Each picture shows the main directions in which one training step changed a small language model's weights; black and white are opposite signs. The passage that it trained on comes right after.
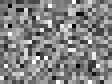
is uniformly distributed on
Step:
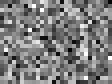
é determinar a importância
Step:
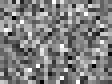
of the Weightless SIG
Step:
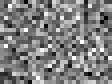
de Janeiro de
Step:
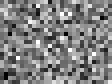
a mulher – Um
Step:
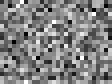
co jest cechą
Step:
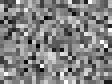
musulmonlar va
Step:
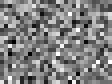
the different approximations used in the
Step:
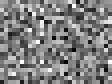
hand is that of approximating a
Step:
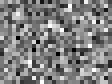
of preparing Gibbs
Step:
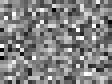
Board Funding to
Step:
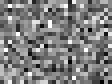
another. We now build
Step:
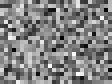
only a finite number of
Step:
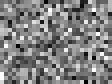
semimetals opens the
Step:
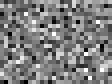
$\alpha=2$ then the
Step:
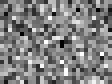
attachés à la
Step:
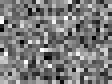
Макаренко к
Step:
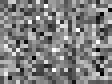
positivos¹⁶. Por
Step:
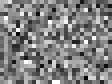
Exosomas Los
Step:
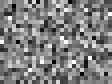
employ low-cost
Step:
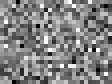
ebullient character of
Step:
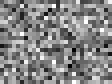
class) Hamiltonian that generates the
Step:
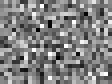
final mark, that is, the
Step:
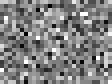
socioculturelle de
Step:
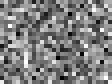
values indicate the best model
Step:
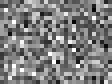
order parameter is non zero in the
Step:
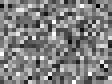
on the density and size via the
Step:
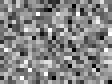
bottom: NLL).
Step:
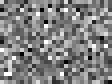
a los depósitos,
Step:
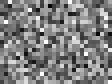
are abscissa and
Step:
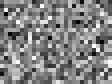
em seu nome sem sua
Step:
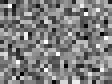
degree $s$ in
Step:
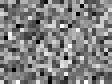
should be possible to extend our
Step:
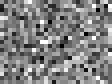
sEMG segments in
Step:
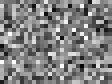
– відмінності з
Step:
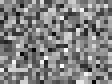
show gravitational radiation to
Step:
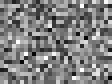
space. As noted, any
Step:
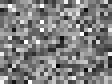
qarg'ish asosida
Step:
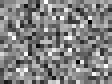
mode $\Xi^- \rightarrow
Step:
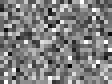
the traditional Eq.\
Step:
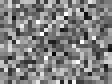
the jet. The second wave
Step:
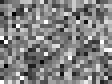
challenging to read
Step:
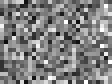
computable spatial relationship must
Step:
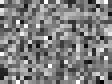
didni o'stirish
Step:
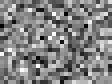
boshqa predmet
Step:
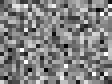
R. Ramaty and
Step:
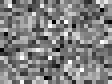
maktablar), sariq
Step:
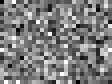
necesidad de proponer
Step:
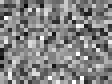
bugungi kunda
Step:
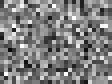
diagnostik sifat va
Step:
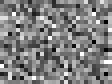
cover glass with double
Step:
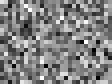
these series often suffer
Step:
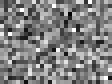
the photometry has high
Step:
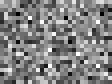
sociais, ambientais
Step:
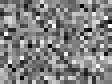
The production judge uses
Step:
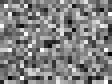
Amaliy mashq:
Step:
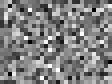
\hs \omega_0
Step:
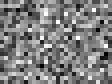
us first define the formal
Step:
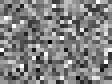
berupa foto
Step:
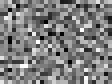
that the inset RR
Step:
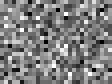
sanʼati. —
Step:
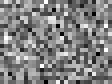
for the variable $y =
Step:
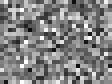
In the work of Schroff
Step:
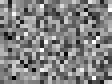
has given rise to a complex
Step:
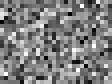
measurements and multiple passes but no
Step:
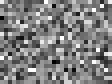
the traffic incident
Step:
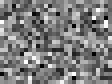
são encorajadores,
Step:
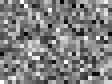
ahamiyat kasb
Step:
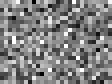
has a width (transverse
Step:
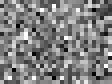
truncating the SMEFT
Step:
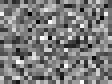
moved earlier,
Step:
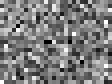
adapted for 10 days
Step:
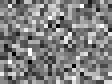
com privilégios
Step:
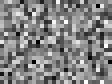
scattering centers so that the
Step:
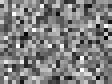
due to the size difference between
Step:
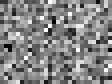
four rows), and between
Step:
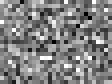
scholars, identifying
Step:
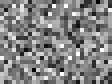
tem como ponto de
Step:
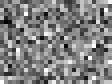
a la inteligencia
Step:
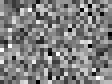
узком подходе
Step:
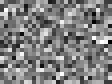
mean squared error
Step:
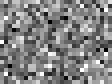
що прийнятий
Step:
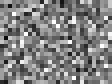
and the system is evolved
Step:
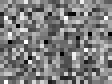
yang menjadi acuan
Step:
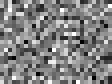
energy density. On the basis of
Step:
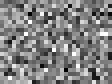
patrimoniais e
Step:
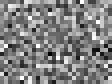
da realidade. Quando
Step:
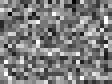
ortiq vaqt
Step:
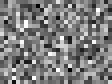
construction of a static system
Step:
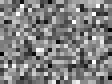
As pointed out in the
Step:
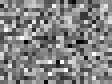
is longer than the typical
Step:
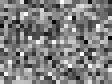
the physics is projected
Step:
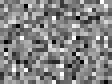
integrated \ha\ emission line
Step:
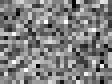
no competing interest in the
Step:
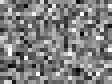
voor België
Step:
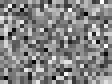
властивостей у
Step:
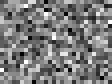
ular trapetsiya
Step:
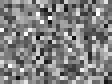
spectra do not coincide
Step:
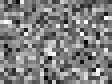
Zeeman components using a
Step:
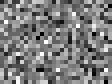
пойменных лесных
